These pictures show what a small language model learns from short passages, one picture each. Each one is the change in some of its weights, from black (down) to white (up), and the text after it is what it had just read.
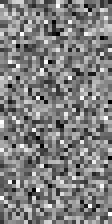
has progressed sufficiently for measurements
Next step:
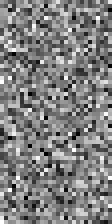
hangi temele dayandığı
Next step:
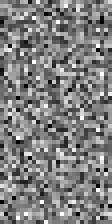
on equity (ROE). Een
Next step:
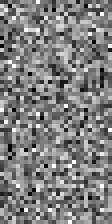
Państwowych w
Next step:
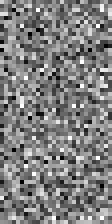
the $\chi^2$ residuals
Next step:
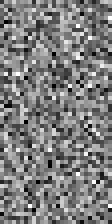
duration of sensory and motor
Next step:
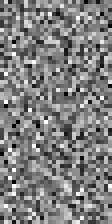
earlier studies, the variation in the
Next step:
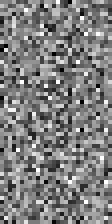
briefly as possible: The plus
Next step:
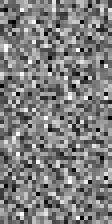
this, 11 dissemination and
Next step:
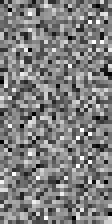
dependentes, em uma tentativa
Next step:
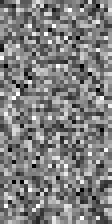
the cubic Ising model mentioned
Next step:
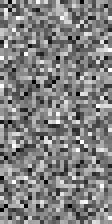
patients. Our study found that the
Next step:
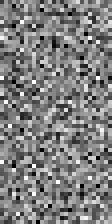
comunicazione, l'ufficio
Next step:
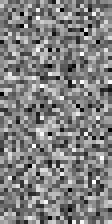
el acto se retiran del
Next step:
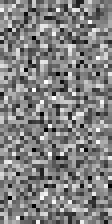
Rev. Lett.}\ }\textbf
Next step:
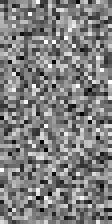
we adopt the Coulomb
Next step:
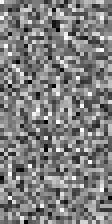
refractive error. Conclusion: This study
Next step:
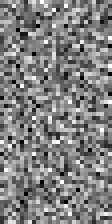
a realization of this interesting transition using a
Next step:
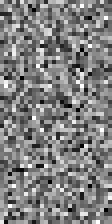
red line plots the daily share
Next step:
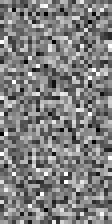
qualificadora do crime de
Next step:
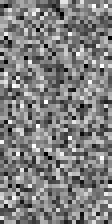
is increased, the effect becomes less significant and both
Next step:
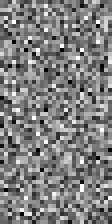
$K^\prime$-selected sample.
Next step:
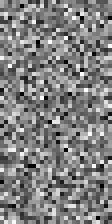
that the solid pseudopapillary
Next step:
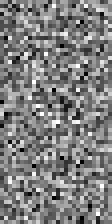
available. Ilbert et al.
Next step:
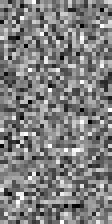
програм, робочих
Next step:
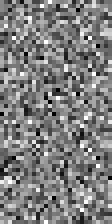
order to achieve the validity of latent
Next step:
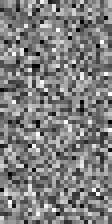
low-dimensional system, leading to
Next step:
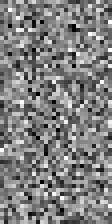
methods and roadmaps are ready
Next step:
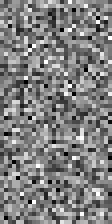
learning, and/or revitalization of
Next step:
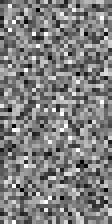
CTRs are sensitive even to a weak
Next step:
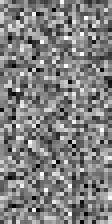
тканей и другого
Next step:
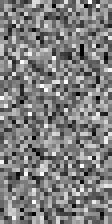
the complex,' a complicated network of
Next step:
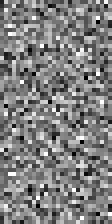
improvement in the effective PE efficiency for both
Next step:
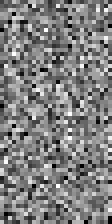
maps on MNIST and
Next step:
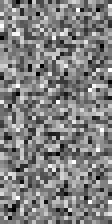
Ju, Cho Xe Jin,
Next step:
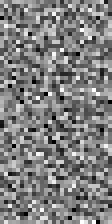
project will be represented at several leading
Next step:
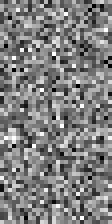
be labeled by the highest weight
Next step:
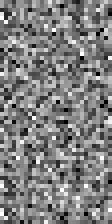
Temp Y SID 1 Y N
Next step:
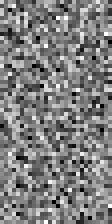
the absence of free charges. When
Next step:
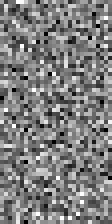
with extra $SU(2)$ interactions
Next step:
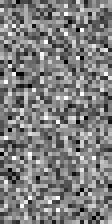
deployment in two distinct regions.
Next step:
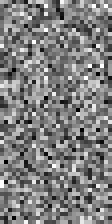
mode is reliable, the number of
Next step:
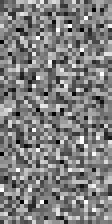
chiqarish jarayonida
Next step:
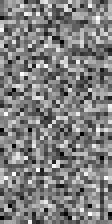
The present study was conducted in Nishtar
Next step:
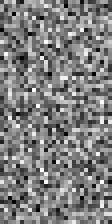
in their profitability. In the countries
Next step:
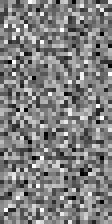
(\ref{RATIO}), are
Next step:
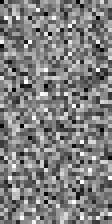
the polarization of the ionizing light,
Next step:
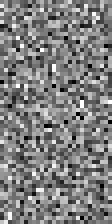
our idealized plot, no responses
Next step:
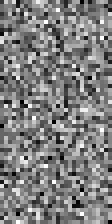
from an asymptotic value [1].
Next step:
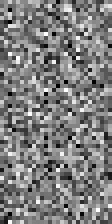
sabab bo‘lganligini
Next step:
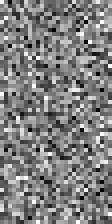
normality and homoscedasticity in
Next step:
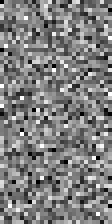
though weather and cultural practices
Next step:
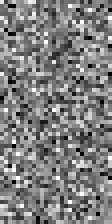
with the use of other environmentally 576
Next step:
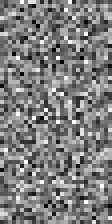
Stulginskis University. Research
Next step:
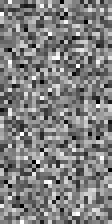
(El ghazali et
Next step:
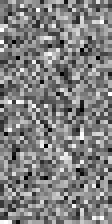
performance—An analysis," *Solar
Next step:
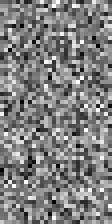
Since the evanescence condition
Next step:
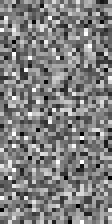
Here, the influence of the length upon
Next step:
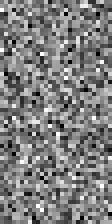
gypsum materials was carried out.
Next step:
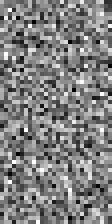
included in the model through suitable weather
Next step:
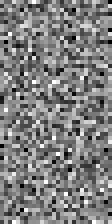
to any trace class operator (recall
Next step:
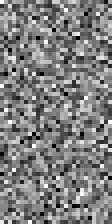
and how. This way, the risk results can
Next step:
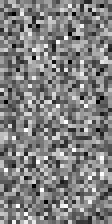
they feel the need to do so. Science
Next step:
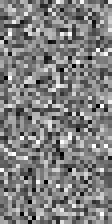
sprake is van een
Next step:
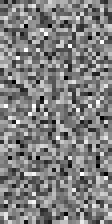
mostrando la insuficiencia
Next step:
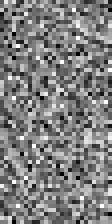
interactions described by the NLSE
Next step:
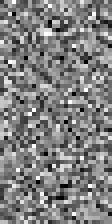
y, eventualmente, llevar al
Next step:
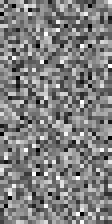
equilibrium). Notice that,
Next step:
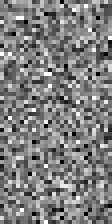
tez va to'la ochish
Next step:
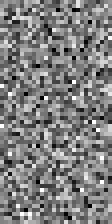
care. This study aimed to describe and
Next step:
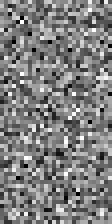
Order and it has got an
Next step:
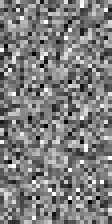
ultra large multimers occurs
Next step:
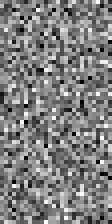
of staff, companies can employ
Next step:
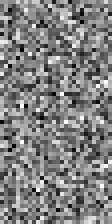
(сеть, система)
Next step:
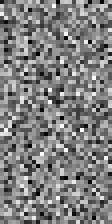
subyektiv va obyektiv
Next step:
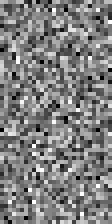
of Science, Bangalore as a
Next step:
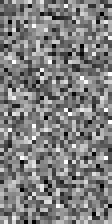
very novel, because long before this,
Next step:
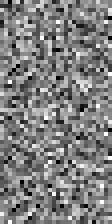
principles creatively and innovatively.
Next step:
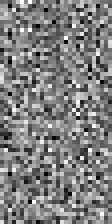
uyg'unlashtira olish
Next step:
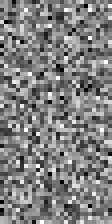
have gathered data at two different time
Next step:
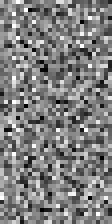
L_z \right \rangle$) of the
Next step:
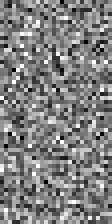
is more efficient in converting energy into
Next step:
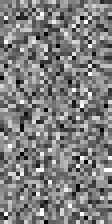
stellar mass black hole binary
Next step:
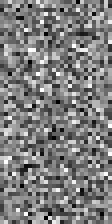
how unclaimed dividend
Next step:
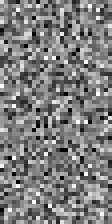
through funds provided by CICYT \\
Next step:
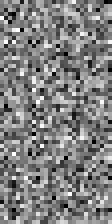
Guan, C., Meng, J.
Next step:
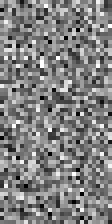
we consider three values of $r_{0}$,
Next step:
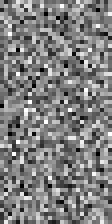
model which a LQ can couple to
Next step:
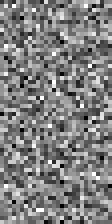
The procedure will be finished after this
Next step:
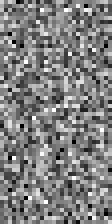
an integrative factor, ensuring the development of
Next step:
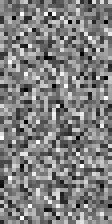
based on articles selected after searching
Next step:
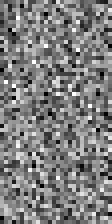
with economic growth in Indonesia. This is
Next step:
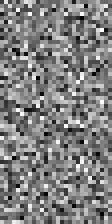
etadi. Umuminsoniy
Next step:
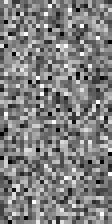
of LC50 of fipronil
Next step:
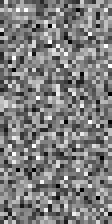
Further downstream, the air
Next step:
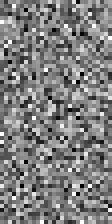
stimuli were presented during the
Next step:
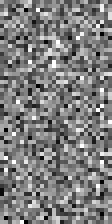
best-fit models and residuals
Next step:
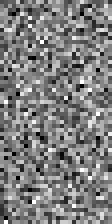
and aroma. The scientists
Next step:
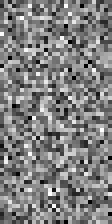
a. Sexo: Varón /
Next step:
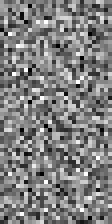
results obtained for the Carbon and
